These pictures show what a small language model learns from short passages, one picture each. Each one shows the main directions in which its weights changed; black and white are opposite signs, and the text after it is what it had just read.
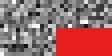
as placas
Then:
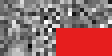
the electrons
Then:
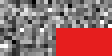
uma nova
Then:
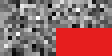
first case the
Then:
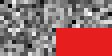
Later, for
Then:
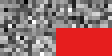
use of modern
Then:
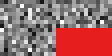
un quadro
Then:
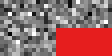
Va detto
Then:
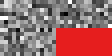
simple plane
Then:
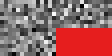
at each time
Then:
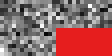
are wet
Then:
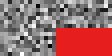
localización con
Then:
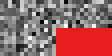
and memory
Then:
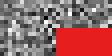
for electrons
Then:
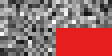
for this study are
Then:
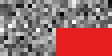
always an
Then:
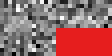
that newly
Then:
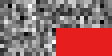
mapping for
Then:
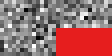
- \Delta
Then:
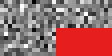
distributions is
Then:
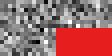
of CH
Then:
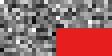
5], multiple
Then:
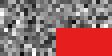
does not
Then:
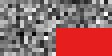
of these have been
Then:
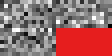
copies of
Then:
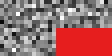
– бу
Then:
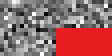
time problem in quantum
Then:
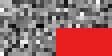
es in der
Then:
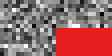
as the basis
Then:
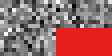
high quality
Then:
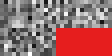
the cancer
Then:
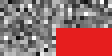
toda a
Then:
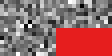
power in A
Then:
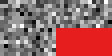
The images
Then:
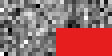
the derivation
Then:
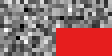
as $N =
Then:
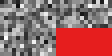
is used in
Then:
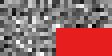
8) direct
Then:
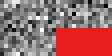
obvious that
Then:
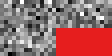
ramos do
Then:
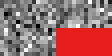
the engagement
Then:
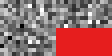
To further
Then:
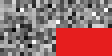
can be used to
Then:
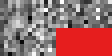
the target
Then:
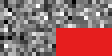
algorithm is formally
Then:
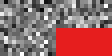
design and poor
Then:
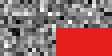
Document information
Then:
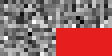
obtain after a
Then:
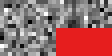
the first report for
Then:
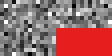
were reached
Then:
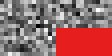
distribution ensures
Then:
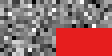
au relevat
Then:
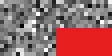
fun during the
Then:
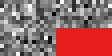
by adding
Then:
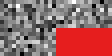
of work to be
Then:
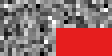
resulted in
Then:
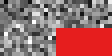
fill the
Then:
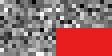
et al. -
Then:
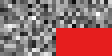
la materialidad de
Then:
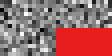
four additional
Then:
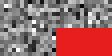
sind sie
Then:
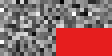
duration of
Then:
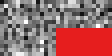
studies in the
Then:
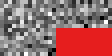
explained that
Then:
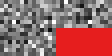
or hadron
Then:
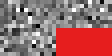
mainly refer to
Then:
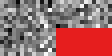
terms of an
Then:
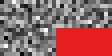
interventions as
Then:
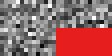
represents a
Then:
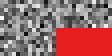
is prescribed
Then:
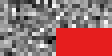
to determine
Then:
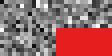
lines agree
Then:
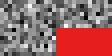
be contributing
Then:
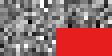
the smart
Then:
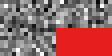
the early
